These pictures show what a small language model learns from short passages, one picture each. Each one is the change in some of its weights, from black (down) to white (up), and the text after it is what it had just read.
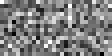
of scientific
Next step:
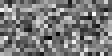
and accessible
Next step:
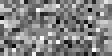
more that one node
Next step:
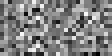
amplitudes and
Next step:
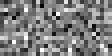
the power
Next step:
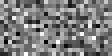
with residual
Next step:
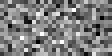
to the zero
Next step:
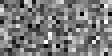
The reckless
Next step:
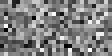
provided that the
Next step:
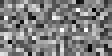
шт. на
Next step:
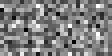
we see that for
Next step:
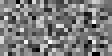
personality of a
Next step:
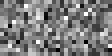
MG without
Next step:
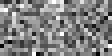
larger than in
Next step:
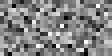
of the output
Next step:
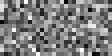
beams have been
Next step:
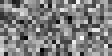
case, $N$
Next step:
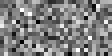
Gamma function.
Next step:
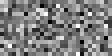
Lune and
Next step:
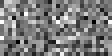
e contrariou
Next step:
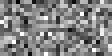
= (\beta \cdot
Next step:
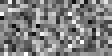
the inequality
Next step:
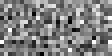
in expectation
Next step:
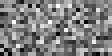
is destroyed
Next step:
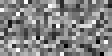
of RNNs
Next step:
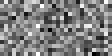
accretion &
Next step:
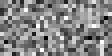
presentation $\pi:
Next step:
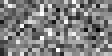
Our error
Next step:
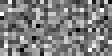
the cause of the
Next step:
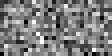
it does so with
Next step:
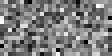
conjectural one for
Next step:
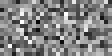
DFT calculations
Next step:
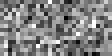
base change
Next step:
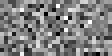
is measured by the
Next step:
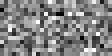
the existence property
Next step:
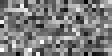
door het
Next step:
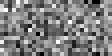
superior del
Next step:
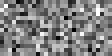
Assuming that the
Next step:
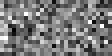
by Xu et
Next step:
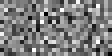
case where the deterministic
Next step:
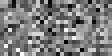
ham “bu
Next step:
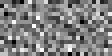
given to the initial
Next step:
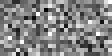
for complications following
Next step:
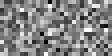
Nominal distributions
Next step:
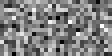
$m$ depends
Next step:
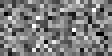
point to the shock
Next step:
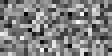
can be derived using
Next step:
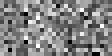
outflow is
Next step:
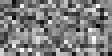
on knowledge
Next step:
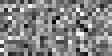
a certain
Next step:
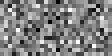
The band structure of
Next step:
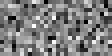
Therefore, for the
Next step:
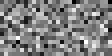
to which we apply
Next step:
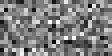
use a potential
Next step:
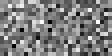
Reynolds and
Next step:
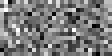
works better than
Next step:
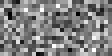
statement that each
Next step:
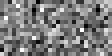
numbers. If for
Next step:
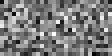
acogida y
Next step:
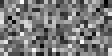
uma decisão
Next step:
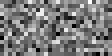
is smooth in
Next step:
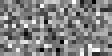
The National
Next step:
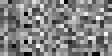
amplitude of the
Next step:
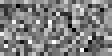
$r$, which in
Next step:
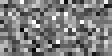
the AVVs
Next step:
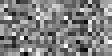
affecting the
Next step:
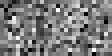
this comprises
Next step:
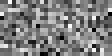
the host system
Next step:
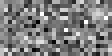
hielten mich
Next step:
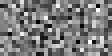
chauffage en
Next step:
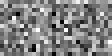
the subbundle
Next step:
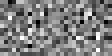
fibres. The
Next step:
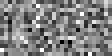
error may have
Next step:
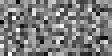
and Research.
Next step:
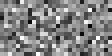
constant. Thus,
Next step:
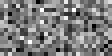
these systems. This
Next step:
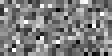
diameter: in this
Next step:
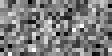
que ocupa
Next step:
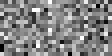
complex structure $J$
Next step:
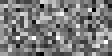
through Sapere
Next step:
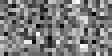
masa depan
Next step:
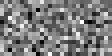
feminin au
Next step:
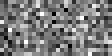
tuproq va
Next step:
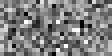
Heim zu
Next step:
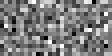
competition between
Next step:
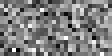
$T$ is the
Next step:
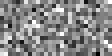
times larger
